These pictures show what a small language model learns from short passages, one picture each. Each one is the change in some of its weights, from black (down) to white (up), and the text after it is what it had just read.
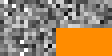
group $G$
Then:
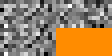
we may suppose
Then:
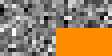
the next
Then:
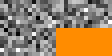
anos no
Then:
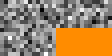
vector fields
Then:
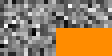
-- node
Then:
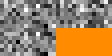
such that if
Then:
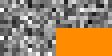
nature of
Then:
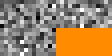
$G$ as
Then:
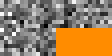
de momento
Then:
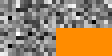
Now Theorem
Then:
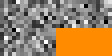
the distance
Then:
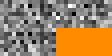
that the choice
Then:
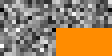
It then follows,
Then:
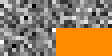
in % des
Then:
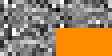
there is $n
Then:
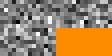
some indices
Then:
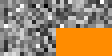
replace one
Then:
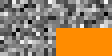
connection with
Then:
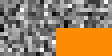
to extend
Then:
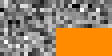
$ g $ is
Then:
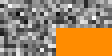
family of
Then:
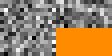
is atmost
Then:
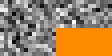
del proceso de
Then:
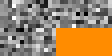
time step
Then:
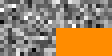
zero set of
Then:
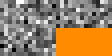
in Böden
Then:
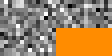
case. These
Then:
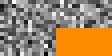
$L$ be
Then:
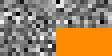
results match
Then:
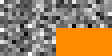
= \sigma
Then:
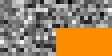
introduction to
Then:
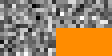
(even for
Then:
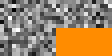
call $\pm
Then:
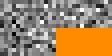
$F$ with
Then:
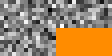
Assume that
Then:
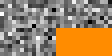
influence of
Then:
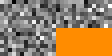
\] and
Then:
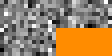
simple linear
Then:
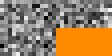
vitamin va
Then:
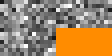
Program of
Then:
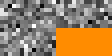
the partition
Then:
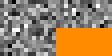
$\langle p
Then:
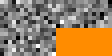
Koç C
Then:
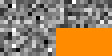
que nos
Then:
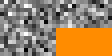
bounded below
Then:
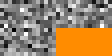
model (7)
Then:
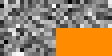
where $\phi
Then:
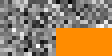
the optimization
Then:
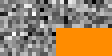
are composed
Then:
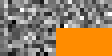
in esso
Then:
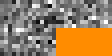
denotes the
